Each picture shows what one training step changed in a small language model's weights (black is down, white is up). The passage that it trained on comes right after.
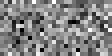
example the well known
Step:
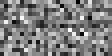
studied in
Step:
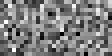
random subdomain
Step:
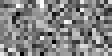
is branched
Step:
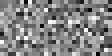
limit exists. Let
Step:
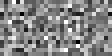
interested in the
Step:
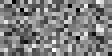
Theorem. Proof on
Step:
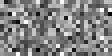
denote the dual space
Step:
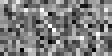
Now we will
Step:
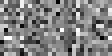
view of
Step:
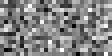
tends to zero
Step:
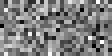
of the rotational
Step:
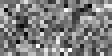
Riccati equation
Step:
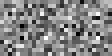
and one component of
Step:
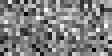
of the paper. We
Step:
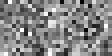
union of connected
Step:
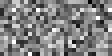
\notin S$
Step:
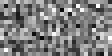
CLT, as
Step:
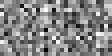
we perspectively
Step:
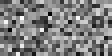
in each period
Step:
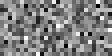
This measure can be
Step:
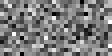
equal. Thus, it
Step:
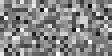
is a diagonal
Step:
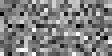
and by $V$
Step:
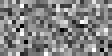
trivial and sign
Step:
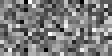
over longer time
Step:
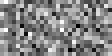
independent of the
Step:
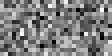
the cohomology of
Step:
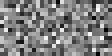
that there exists a positive
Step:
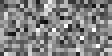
too large.
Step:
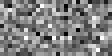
cardinality 6
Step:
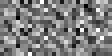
\ox \X
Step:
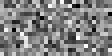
the mapping is
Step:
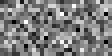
0}$ be such a
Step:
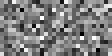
solution $u\in
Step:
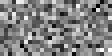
Let $\alpha$ denote
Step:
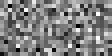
and $\lambda $ will
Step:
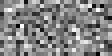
is free for every
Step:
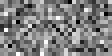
Note that the
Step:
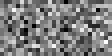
\leq D_m
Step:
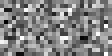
central elements
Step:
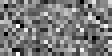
circle since the all the
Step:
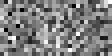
Betti numbers
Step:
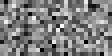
corresponding comparisons
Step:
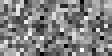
later). As
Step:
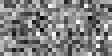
the invariance of
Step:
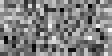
of the previous
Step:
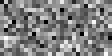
a member of a
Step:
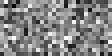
least 1 to
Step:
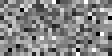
is run on two
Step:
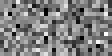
and Institut
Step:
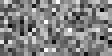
It follows from Lemma
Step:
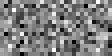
LS and RL
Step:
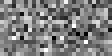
is finite-dimensional
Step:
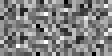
(marked by
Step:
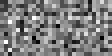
systems}. In these
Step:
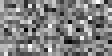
of convergence with rate
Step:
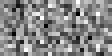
is an ordered
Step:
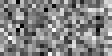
ignoring all
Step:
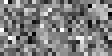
But there is a
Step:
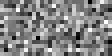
that of $\phi
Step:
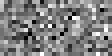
we shall use the
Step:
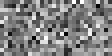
that $C:=
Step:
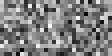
of calculations
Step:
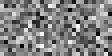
the above two geometric
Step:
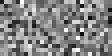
is dense in
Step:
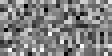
The resulting maps are
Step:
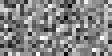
zero to one must
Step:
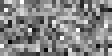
of gradual
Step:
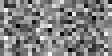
blocks, the
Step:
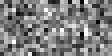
\longrightarrow L
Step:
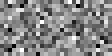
proof of (4)
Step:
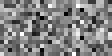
the usual
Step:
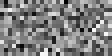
different function: fix
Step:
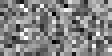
either with
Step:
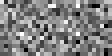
$G$ and
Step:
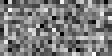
extension means that
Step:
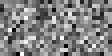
arrows corresponding to
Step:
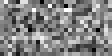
evaluating the
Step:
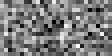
let us define a
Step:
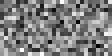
the mildly
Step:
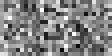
description of the
